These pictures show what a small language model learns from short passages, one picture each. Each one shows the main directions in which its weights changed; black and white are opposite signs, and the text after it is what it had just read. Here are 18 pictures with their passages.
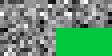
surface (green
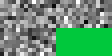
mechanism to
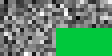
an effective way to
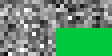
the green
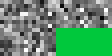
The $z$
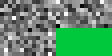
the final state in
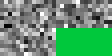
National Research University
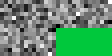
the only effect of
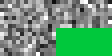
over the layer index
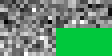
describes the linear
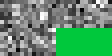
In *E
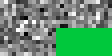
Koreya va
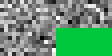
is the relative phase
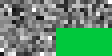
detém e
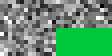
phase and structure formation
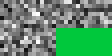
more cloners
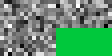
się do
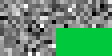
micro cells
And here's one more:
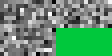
from our ${\bm
